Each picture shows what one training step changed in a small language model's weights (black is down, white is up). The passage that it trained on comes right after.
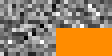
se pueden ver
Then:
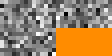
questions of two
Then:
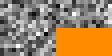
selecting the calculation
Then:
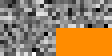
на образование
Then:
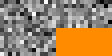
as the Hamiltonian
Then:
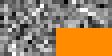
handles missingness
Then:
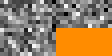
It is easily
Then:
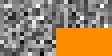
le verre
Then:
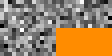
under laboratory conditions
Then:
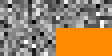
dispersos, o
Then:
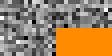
construção de
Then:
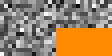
on the quantities
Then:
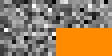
term. The coefficients
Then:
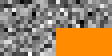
\\ in SPH
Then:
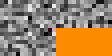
the scalar field as
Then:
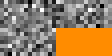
By aggregating
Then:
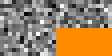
evolution of the
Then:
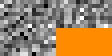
acceso al
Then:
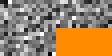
a small number of
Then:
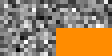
still single.
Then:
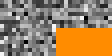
the nucleon decay
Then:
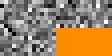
materials with local
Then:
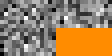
it is not very
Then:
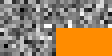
literature (many
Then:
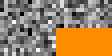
my fanzine
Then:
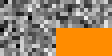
the question of whether
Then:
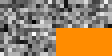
fluctuation on the
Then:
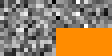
estimate can be
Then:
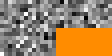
the same.
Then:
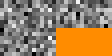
off functions. In
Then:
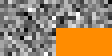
has the effect of
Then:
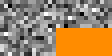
on the surface of
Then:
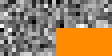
this entanglement
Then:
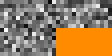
low temperature. By
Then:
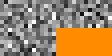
spot in 14
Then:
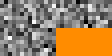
So the result
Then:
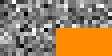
Coen de
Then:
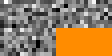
The reconstructed
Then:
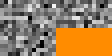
the static coupling
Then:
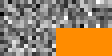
and recognition to
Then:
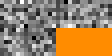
be willing to
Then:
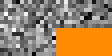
picture of an
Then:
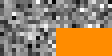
allows the provision
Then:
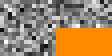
that of a
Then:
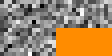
in Equations
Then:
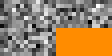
for further evaluation.
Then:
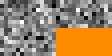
content, macro
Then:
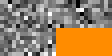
motor angular speed
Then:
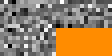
The fourth
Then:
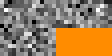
stores iron
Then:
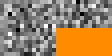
Change of
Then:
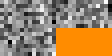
methodology of studying
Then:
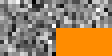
nazorati va
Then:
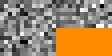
of the quantitative data
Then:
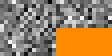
and W.
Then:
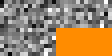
In general, do
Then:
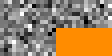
is the flow equation
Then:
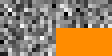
consequences of their
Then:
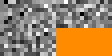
met in the
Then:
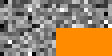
the changes in the
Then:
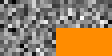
to mainstream
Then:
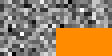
страны, в
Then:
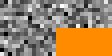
the flux of
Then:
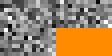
carried out with the
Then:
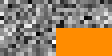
at interim storage
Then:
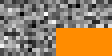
$t$ within
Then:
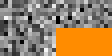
the correlations were
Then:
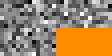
both directed in
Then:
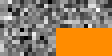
plant of South
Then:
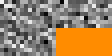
the DFG
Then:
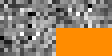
those widely used for
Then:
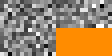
of the set of
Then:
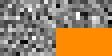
shall restrict the
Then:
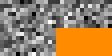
\\ Secondary
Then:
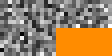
form of photometric
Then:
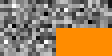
Estado do Rio
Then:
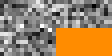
that ensure the skills
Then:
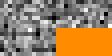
particular disease due to
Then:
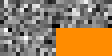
This review presents some
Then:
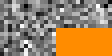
models have been used
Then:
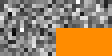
of molecular dynamics models
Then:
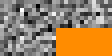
values setting stability of
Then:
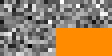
This enables
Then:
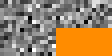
the Greek
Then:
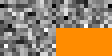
described in the following
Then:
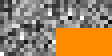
to which ring
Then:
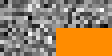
the emission characteristics of
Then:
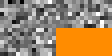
más, hasta
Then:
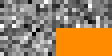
coincidence of
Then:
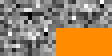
highlighted the importance
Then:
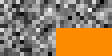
COURT OF
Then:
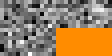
coordinates are related according
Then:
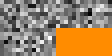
scores hERG
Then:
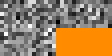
This emphasis on
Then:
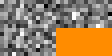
then simulated at either
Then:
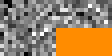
audience of
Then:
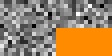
of paramount
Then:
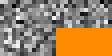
offset, where
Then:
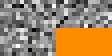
in both printed
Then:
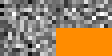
based on the provided
